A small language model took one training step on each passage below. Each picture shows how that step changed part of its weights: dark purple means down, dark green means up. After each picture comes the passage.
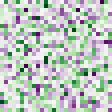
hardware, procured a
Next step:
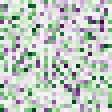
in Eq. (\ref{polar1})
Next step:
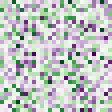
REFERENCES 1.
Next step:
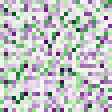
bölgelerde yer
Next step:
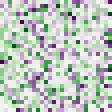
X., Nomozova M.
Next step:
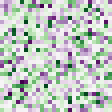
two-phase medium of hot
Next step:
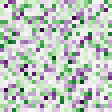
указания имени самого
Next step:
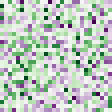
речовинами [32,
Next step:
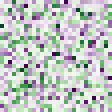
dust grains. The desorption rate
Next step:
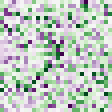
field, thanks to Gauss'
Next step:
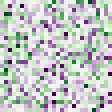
acima de 4.2. A
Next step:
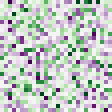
and vdW interactions between K and
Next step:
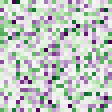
will moreover induce an accelerated
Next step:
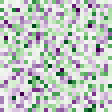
in which the copper ions are
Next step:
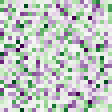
< 0$ and concavity
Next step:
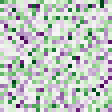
of (1) the stopping time
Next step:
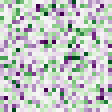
vertices outlined above carry
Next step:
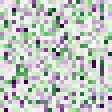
knowledge, this is the first work to
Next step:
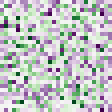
Lingvistik kompetensiya
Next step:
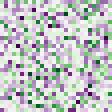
diag(\rho^D \phi^D,
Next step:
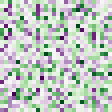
communication framework is based on the
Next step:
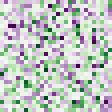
multiple lattice spacings and volumes.
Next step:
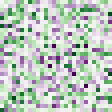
Professor, Samarkand Institute of
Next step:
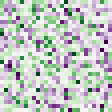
line draws the major axis of the
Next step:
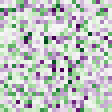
опытом, отвечающим
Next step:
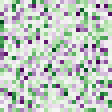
the values of higher-order structure functions and their
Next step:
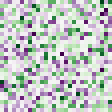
aliments pour animaux)
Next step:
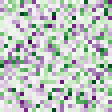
not only because neutron interferometry is
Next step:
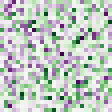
you see the colored square on
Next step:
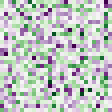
as follows: \begin{itemize}
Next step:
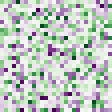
estimate these contributions separately. In particular we
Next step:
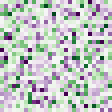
is freeze-in DM production
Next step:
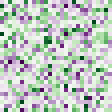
США ценности во
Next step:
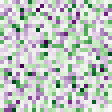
previously mentioned, only four parameters are
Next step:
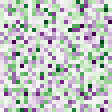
gouvernance des défis
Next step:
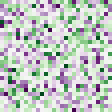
I.H., Sjoftan,
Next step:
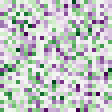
amalda qo'llash,
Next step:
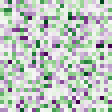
Nesimi (tankydy
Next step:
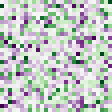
содержащиеся в
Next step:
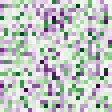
apontada como o principal
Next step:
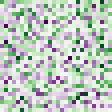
metal mesh mirror on the
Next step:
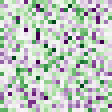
describes the distribution of kinetic energy over
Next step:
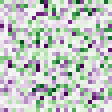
elliptical galaxy scales.
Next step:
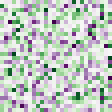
online) Normalized upper critical
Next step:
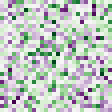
calibrated parameters that show a good
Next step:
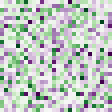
dan metode mengajar guru
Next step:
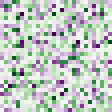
باقی مانده و
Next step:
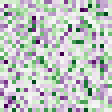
to elucidate the role of the
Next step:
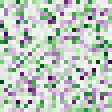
time scale with an optical clock running 1
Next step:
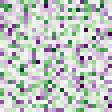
of the GSL library
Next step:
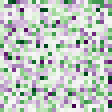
to show the different styles of
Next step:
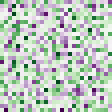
a continuum, data ordering is based on
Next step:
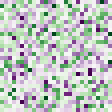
Уролбўйи ва
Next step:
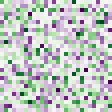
fundamental para um jovem. O
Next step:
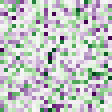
regime. What seems
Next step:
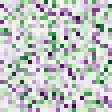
experimentally determined AO-PL contrast
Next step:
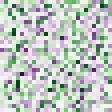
un pilar clave en la transformación
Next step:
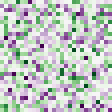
mit dem Hunsrückisch
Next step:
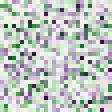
Petrossian radius does not vary
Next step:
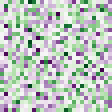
qiladi. Demak, har bir
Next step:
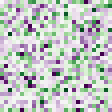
da Rede Globo,
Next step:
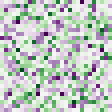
the observed spectrum can provide key clues to
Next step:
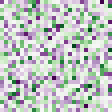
sohasida yetarli
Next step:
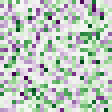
this effect may lead to the enhancement
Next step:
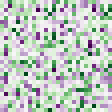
running cosmology is the plateau
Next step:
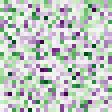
Since the variability in the hard states
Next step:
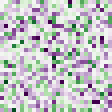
\hfil m_{\tilde q}\cr
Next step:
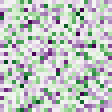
maxsus kasbiy bilim
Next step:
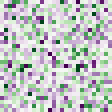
fixação prolongados estão
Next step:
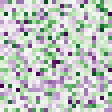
dislocations was suggested long
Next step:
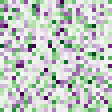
the magnitude which may be expected from the interaction
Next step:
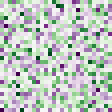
there are 12 arbitrary gauge-type
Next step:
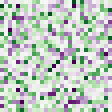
установка для изучения
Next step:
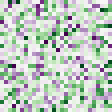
species can be found in our previous
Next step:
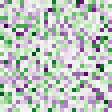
in this work are also applicable for models
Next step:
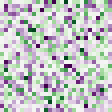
la leishmaniasis cutánea
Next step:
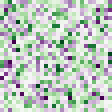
aging and hypertension:
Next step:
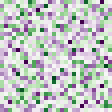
iš biokuro
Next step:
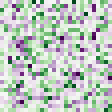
que este llevaba en las manos
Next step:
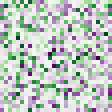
de 2023 LINS, Luiz dos
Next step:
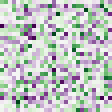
Grammatiken ebenfalls
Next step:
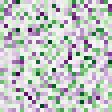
expected to display a narrow resonance at
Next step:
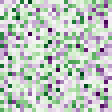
indeksi bo'yicha ham
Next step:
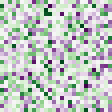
// Проблемы экономики
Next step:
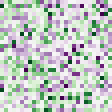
30% если необходимо
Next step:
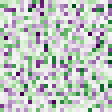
for the entropy popularly defined in
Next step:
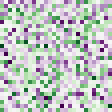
to include a balanced charge density on
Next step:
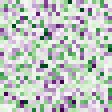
the most challenging unsolved
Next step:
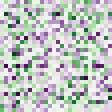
Natijada bolaga endigina
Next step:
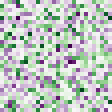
неровные; плотность
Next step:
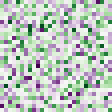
explícitamente señalaba sus
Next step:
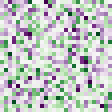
hukumatini BMT Inson
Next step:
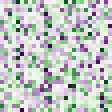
صالح السودان
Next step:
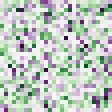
in the Women's Emergency
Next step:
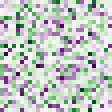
the paper, it is assumed that the noise
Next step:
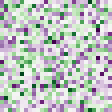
dobiti občutka, da
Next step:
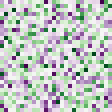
metodlarini tadbik etish,
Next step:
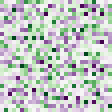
with increasing field and the strong frequency dependence of
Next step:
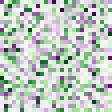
بد من تتضافر
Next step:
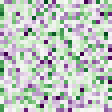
Berichten 27 Juli
